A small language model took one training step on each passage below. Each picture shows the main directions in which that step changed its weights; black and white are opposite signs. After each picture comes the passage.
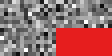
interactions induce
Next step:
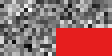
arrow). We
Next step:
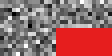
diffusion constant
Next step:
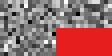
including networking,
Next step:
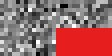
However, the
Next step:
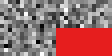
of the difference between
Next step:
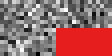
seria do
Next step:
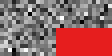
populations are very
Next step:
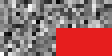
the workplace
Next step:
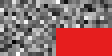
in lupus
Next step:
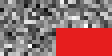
observations to the
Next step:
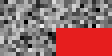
verder uit
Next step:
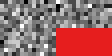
agent. The
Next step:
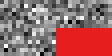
gauge coupling.
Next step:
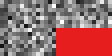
water from
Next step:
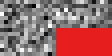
The density and
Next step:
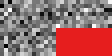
external magnetic
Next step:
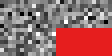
time $t$
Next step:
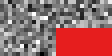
force on an
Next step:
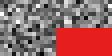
and F1
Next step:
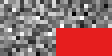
plus contrastée
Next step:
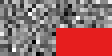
critical data such
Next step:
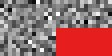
proceso de
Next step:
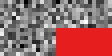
could collect more
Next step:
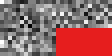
captions and
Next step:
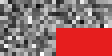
of Theoretical
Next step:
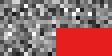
form factor are the
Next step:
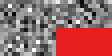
medium on
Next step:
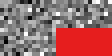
Schweiz und
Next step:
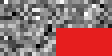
single particle density
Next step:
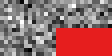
dele toe
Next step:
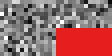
holden by
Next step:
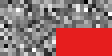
und wird
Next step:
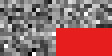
computation via
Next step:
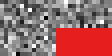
та канали
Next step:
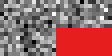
We discuss a possible
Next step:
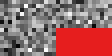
are kicked
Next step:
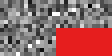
that govern
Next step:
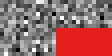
0 \forall
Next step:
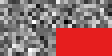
bu değer
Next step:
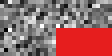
the endpoint of
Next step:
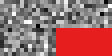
clustering. The
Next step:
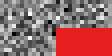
el PIB
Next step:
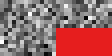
functions over the
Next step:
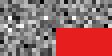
Analysis of
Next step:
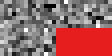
France }
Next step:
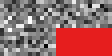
reflect the
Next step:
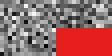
o alcance
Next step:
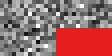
transport theory
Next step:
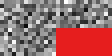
des moyens
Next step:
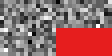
NoC offers
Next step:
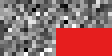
strength of the
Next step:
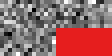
behavior and the
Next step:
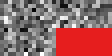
measurement of the
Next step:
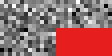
observed transitions are
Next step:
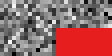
materiallari Bu
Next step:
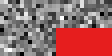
of fitting the
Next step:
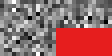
cache time
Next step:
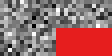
Over the
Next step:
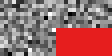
system conneced
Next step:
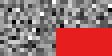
pero dada
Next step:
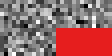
ikamet eden
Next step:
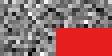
una de las
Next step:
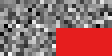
does not feel
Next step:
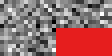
mass, we
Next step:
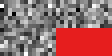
consequences were
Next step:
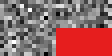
та стають
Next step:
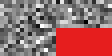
& Nick
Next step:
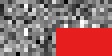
разума и
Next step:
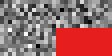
there are no
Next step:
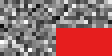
velocity components, and
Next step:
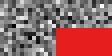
in an RF
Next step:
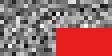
HU to
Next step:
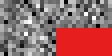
ils sont
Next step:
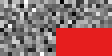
since the projection
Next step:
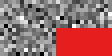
Department in
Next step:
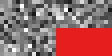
between experiment and the
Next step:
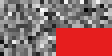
excitons of
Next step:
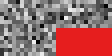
of flows related
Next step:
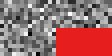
at natural
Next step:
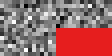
edition, in
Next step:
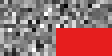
the continuum
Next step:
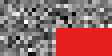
range of radii
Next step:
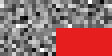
art, in
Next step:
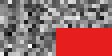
correspond to the
